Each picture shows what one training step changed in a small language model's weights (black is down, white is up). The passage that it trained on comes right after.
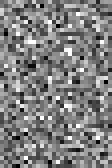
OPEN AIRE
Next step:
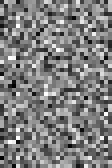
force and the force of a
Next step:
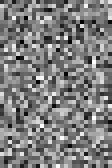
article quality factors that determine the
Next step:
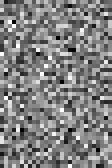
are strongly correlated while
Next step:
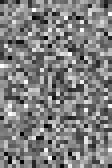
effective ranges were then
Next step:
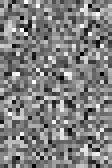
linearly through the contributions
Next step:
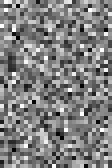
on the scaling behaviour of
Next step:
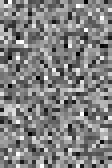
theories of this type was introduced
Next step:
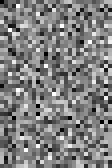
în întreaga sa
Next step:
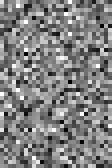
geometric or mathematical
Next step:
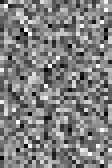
of mosquito coil,
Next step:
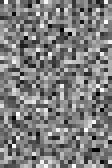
² Мирзо
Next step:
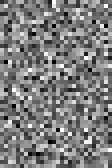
información del país). Es de
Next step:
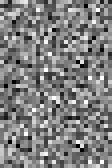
transposed convolutional
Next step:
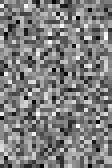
melalui *network*
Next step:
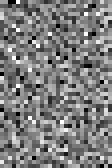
(c)) and a long
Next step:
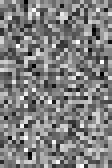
modern Computer
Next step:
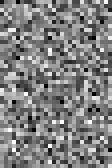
similar ones for $FM$
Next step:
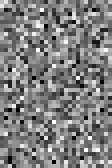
Finneran et al compared
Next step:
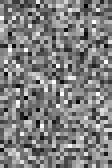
minimization, it is necessary to
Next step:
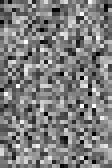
og regional planlegging
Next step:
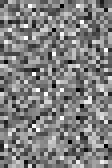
administration and Radiation
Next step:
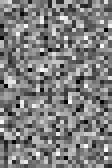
the absolute value of
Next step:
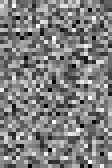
fiber reinforced
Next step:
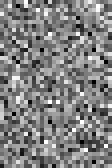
whether family's demographic
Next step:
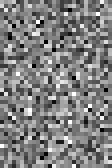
input is at or just above the
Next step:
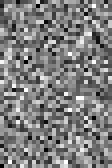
$\Gamma$. One can thus
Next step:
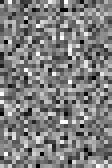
the simultaneous detection of
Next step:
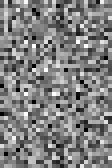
and flexibility of electronic devices for
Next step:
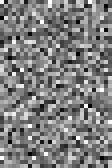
by the eruption of
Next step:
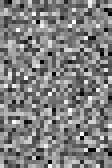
provision of a small institutional
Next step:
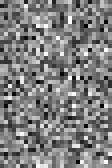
lepton propagator.
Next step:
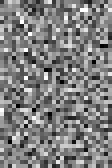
perform our calculations using the
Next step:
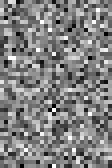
buyuk ishlarni ado
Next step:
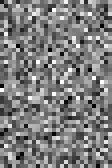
della fauna dei
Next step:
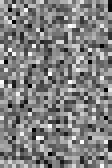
states, rules for counting
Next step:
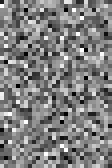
tarbiya beriladi.
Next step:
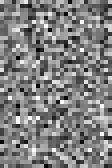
qo‘zi terisi
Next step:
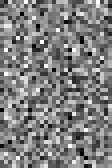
originating at the access part of
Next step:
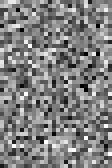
numerical damping for seismic
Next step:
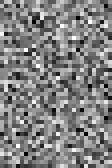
paramount to benchmark any
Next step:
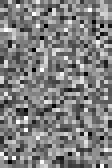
diminua minimamente a
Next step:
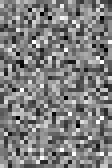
and financial. Furthermore,
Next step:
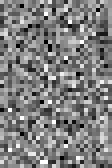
punto e testare
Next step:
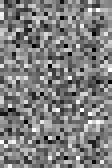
a homogeneous medium in
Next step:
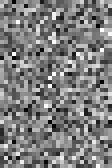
Algumas observações sobre a
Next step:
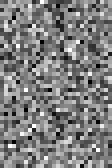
and prediction spaces of
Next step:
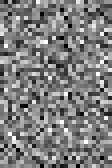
or see the necessity of applying
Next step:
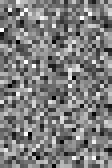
Nephrosurgery and
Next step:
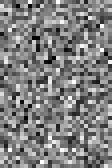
Die Wahl eines
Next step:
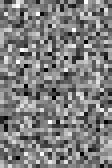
what contribution INTEGRAL did
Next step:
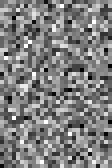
aconteceu em frente
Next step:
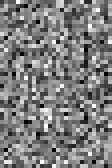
minimal miqdorini
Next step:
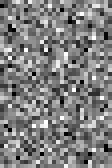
using agar diffusion method.
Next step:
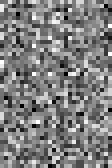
that there were no significant differences between
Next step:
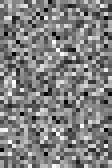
is found in the recently
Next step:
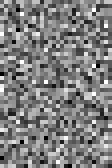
hamda innovatsion iqtisodiyot
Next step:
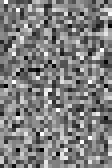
aos filhos qual o
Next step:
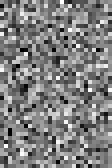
Lithuania ³
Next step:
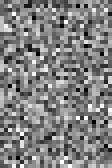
convocando a las
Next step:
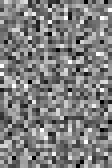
the connection between the efficacy of
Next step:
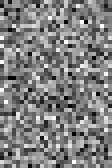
the antibacterial test
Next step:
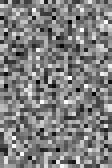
is associated with a burst of
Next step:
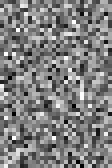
Hamiltonian is not a
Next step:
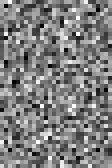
estranho (não
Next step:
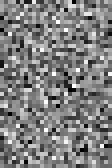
\par The numerical simulations show the
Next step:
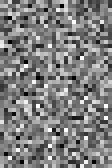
gravity systems. We have used
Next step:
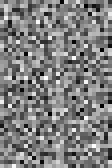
samples, DSC
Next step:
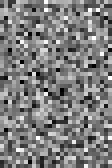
also given for reference.**
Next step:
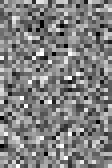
decoupling around the
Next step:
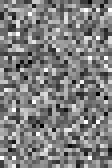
in form to ours has a
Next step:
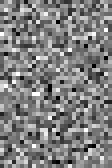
implanted sites determines the
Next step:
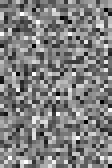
that most of a disk's
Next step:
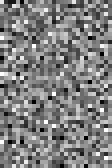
be expressed in terms of electronic
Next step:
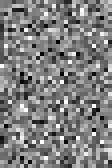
Antonio Martínez
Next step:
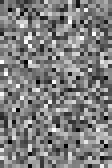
empty set, by the
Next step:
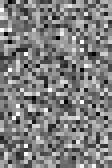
(tanto del Parlamento
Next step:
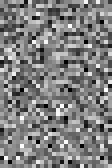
and 0.6, and cause
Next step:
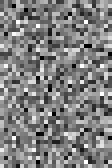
denotă că ratele
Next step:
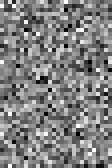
$ca^2$ scaling will
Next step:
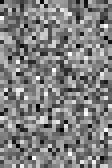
i saj, ai
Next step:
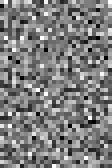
matter of who makes the
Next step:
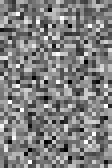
cada uno. A su
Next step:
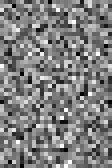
The solid lines are the strain
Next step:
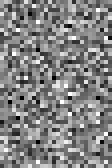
signal and backgrounds need to pass
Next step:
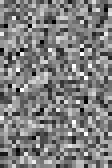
- doimiy ravishda
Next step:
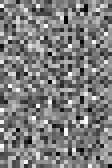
this is easily possible because of the
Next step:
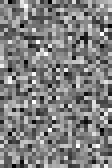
these are more precisely
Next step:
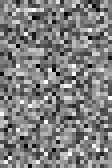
répartition des tiges par
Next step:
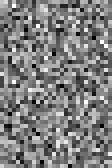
of fiber tension and
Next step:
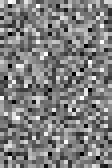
yangicha muhandislik
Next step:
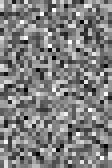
rapid evolution of regulatory
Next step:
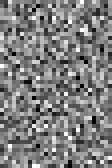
children with severe and
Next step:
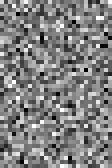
is closed under the {\em
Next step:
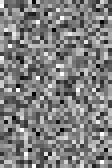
аспекте //
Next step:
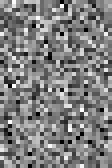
the experimental period: Zucker
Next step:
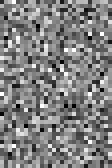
hissiy jihatdan
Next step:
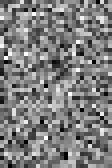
original underlying intuition -
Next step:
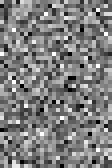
yield representatives who are familiar
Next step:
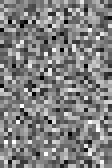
4 one can instead of the
